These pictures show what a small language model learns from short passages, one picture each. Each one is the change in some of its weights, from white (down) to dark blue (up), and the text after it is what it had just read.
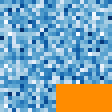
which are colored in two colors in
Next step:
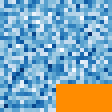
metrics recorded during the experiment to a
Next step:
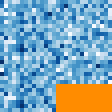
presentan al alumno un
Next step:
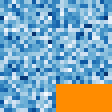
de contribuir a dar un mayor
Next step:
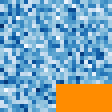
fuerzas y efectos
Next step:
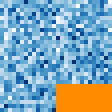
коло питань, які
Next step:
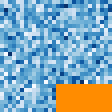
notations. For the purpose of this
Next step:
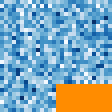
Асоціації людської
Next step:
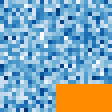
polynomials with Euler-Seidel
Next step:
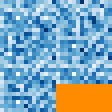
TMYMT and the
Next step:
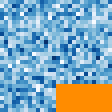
proofs are given in Sections 3 and
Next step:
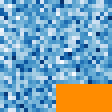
Martin Luther King,
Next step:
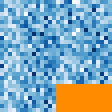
\ \right) \right] \nonumber
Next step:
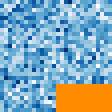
known and new results on the weak limits of
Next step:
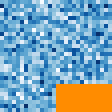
фінансові установи»,
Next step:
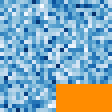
of man, and It is there that
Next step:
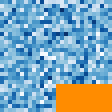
model. In particular, if the
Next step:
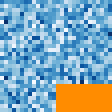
the focus of study in game theory due to
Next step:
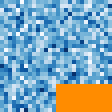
a $G_x$-invariant orthogonal
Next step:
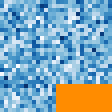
hence, the trapping regions exist at
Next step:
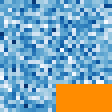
to different maximum times of acceleration, as
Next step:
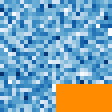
ошади, фаол
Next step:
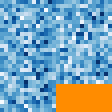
intelligent resource
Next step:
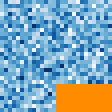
to its broad applications in machine learning,
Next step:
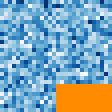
por lo que cabe interpretar que
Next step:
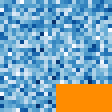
Наши мысли и
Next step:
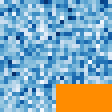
qilib yuboradilar.
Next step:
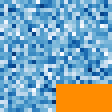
au moyen d'un
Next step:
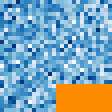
and $-t$ range boundaries.
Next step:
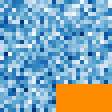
Тем не менее,
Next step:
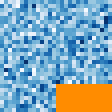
fikricha, "Tayyor
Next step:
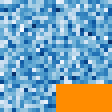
In fact, its physical nature, its
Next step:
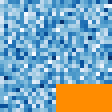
роботнинг алгоритм
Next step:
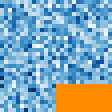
estudantes do curso de Letras
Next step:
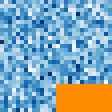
carries a canonical parabolic geometry whose flat
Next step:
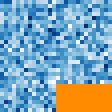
concepção conceitual que proporcione
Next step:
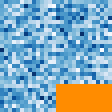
en el Geoparque de
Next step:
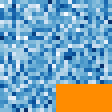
de Ciencias Económicas y
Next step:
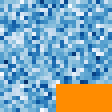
instância, com o exercício
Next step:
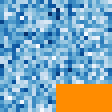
reproductora más extendida, ya que
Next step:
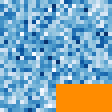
an order of magnitude naturally results in an
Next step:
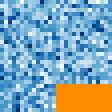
evolves from $(x_1,\underline
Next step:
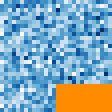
conditions, including hidden signals,
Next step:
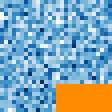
Substituting $\Pi _7$
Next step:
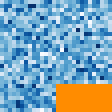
cum putem afirma,
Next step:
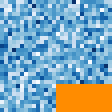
all \zipphone devices,
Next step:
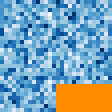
directional acyclic graph which
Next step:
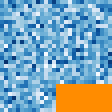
building blocks. However, we
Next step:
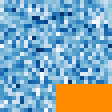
mA (see Methods). The
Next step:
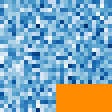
étaient des enseignants,
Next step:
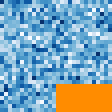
spectrum amplitude (see Fig.~13 in
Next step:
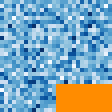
c c c} \hline\hline
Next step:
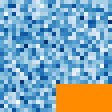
conditions for differential flatness} J.
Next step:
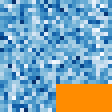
a Keplerian disk.
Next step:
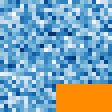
Leistungsbereich, wobei das
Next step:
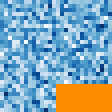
from the center of the Sun through the
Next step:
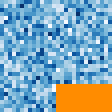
the \textit{deep Euclidean region},
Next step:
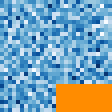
literature of cosmology in seminal papers
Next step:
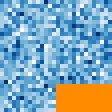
українська мова і
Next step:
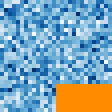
the denominator vanishes. Thus the
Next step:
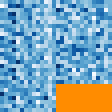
IN THE PROCESS OF
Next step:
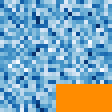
and the class $L$ of
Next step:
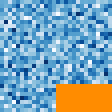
dalam kondisi “*fit*”
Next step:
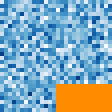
is impacted by the first-stage
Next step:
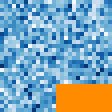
\bibitem{Rui} S.
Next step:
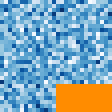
result. We can also approximate the small mass
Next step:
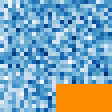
so‘zlash, darsda
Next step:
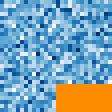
$\phi:M\to K$ such
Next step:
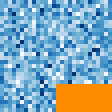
moreover: \begin{equation*}
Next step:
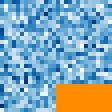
the rise and fall of networked
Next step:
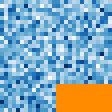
of $\cal{G}$ can be
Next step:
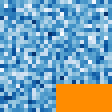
there may be solutions on the cylinder
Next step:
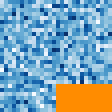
the equilateral triangle. The
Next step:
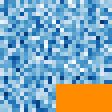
and the data by FM12 corresponding to
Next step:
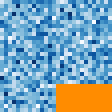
ва ялтироқлигича
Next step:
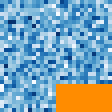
Primiano, C. B., &
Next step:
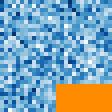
kalangan Generasi Z.
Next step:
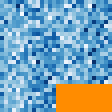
\cdot 2 \cdot 3 \cdots
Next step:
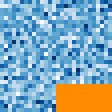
make decisions. However, it is not
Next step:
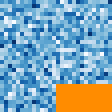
gravity solution will be valid as long as
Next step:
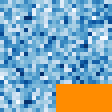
MASTER conducts a regular
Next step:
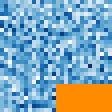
or Finite Differences.
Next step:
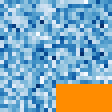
the magnetic field is obtained upon varying the
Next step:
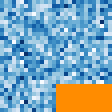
in a comparison to statistical mechanics. In
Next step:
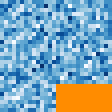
ijtimoiy, madaniy va
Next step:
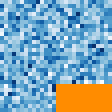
as a special case, but the author
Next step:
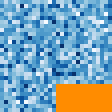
Резистентность к
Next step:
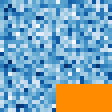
Odette Cancer Centre.
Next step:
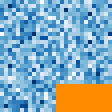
consists of its first $N_{\aux}
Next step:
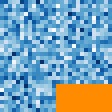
part denoting an anion exchange event,
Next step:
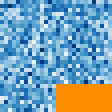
any other natural class of discrete groups.
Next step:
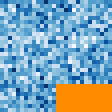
such that $$\mathcal {B} =
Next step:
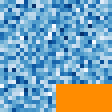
Шунингдек, тергов
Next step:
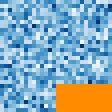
In this study we look for the values that
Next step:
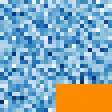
the packet does not reach to the
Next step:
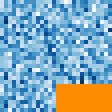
the XRD patterns can vary
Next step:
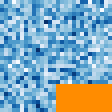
and the linear fit returns values similar to
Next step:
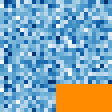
полягає у суспільній
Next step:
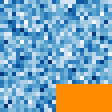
\to 1^+$, there always exists an
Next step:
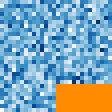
characteristic for a scalar field coupled to
